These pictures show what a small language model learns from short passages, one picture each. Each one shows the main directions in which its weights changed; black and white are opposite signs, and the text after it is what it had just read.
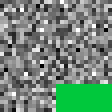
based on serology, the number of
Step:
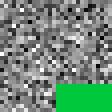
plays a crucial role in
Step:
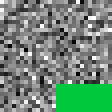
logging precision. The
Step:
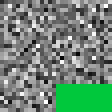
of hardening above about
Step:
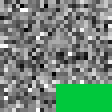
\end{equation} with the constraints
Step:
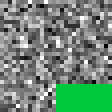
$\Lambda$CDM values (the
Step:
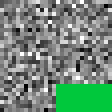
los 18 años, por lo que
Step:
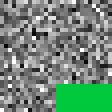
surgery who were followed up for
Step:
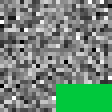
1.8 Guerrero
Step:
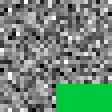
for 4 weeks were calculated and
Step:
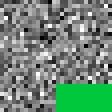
of normal endocytosis and
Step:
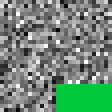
a CD between friends through
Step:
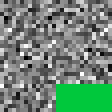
The critical nucleus size is
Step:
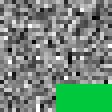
собой набор $A =
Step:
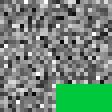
6. Vygotsky,
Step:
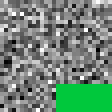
secondary entity Indicate the
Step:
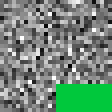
на роботи Дж.
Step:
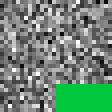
Disclosure of conflict of
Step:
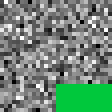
of the internal control mechanisms used by
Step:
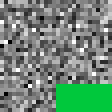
this regular (undistorted)
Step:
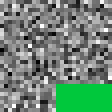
can take part in cooperatives in a
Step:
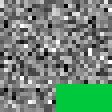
has a production capacity 250
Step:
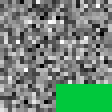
bir qatorda diftong va
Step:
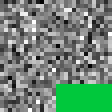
0.06. For different window
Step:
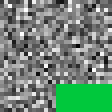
los niños en edad
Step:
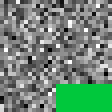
(Steps 1 and 2). In
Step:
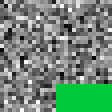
that support the findings of this study are
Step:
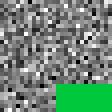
har on va har soniyada
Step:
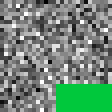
the type of the entity
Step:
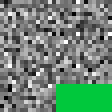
find that the five-dimensional metric becomes
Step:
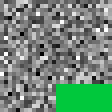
des libellés des entités
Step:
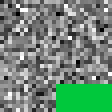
*Mina kelinińe
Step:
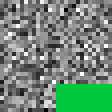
LaLiga Casters
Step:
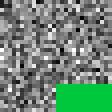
kurang memiliki
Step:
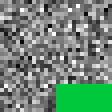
OS keeps the freed
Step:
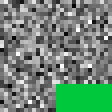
and trust in outsourcing
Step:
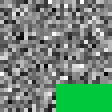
priborlari!) ortiq
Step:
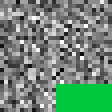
Ternate. This research uses
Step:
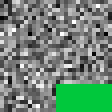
masyarakat tidak
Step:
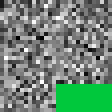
Ergonomics Society
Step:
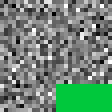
instituti iqtidorli
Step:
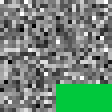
produced by the mesotrons,
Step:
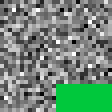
$k=0$ always and
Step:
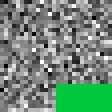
tomondan ularda
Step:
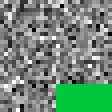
autonom și a
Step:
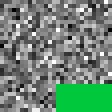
(Kitaev). This structure gets
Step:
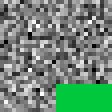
identified in the related work, our design
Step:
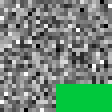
is not sensitive to large dipole
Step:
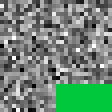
been added to take into account the
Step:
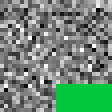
is now available. The inclusive processes
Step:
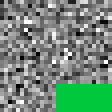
uncertainties through the use of
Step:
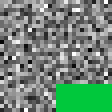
triplet above the model, giving
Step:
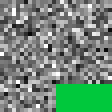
– o principal causador dos
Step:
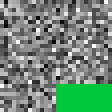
meet friends and get some
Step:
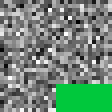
qator turkiy tillardagi
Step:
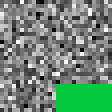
58]. Так само
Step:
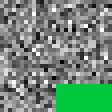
of the 95\% prediction interval
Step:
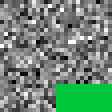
we plot $C(k^*)$, where
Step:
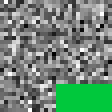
or clinical variables,
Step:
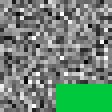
incorporate the detectors'
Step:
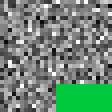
Development Needs and
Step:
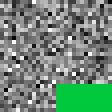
Дані науковці у
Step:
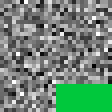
la pension majorée est limité
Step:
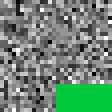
contratiempos, superar
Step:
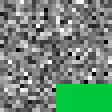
exhibited AGS. The
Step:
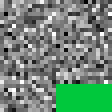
average age was 23.12 ±
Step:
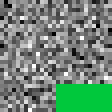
noise vector is no less than the
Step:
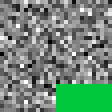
chemical and spectral methods. The
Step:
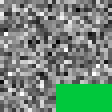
simulations were performed on $256
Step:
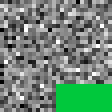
× Белгородская
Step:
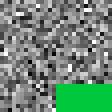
the connection area or an area ratio of
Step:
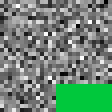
campesina, intoxicaciones
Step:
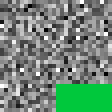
are adopted as the performance measures.
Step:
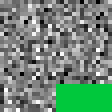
open question. More generally, the
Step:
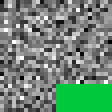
yoki bu masala
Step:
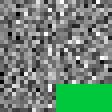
da APS ofertar um
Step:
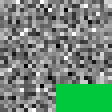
rivojlanish markazlari
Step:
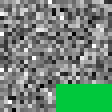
який згодом дослідники
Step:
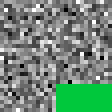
Iran (Samet et al.,
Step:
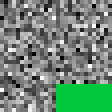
**Textbook of
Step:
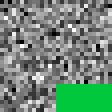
indicating the stepwise
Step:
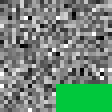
skew for its local memory.
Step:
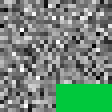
відзначено у 25,7%
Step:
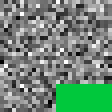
“durante o período
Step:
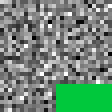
CNRS, Institut de
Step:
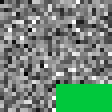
enable the recovery of an
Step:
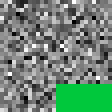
students making them more susceptible
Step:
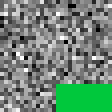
белгилари билан
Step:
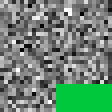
objetiva e aplicável
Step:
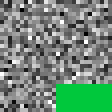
at the beam splitter described by
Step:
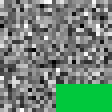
preserved throughout the
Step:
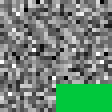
suspensa* plants and a
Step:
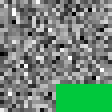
+ оралик экин
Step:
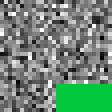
elektr energetika
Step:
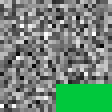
circles. From now on
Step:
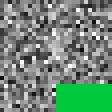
Substituting Equation
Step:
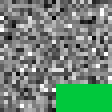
24x7 mode – official
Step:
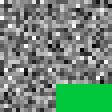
haar volle werking
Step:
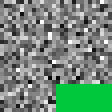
MODELS AND
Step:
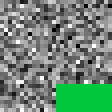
and hence a. c.
